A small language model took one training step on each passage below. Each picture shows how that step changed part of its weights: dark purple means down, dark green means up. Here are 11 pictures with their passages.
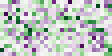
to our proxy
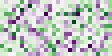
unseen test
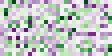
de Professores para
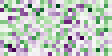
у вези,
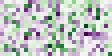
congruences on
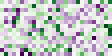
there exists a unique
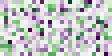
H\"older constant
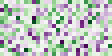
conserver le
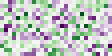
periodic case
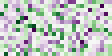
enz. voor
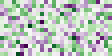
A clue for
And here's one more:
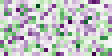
las amenazas
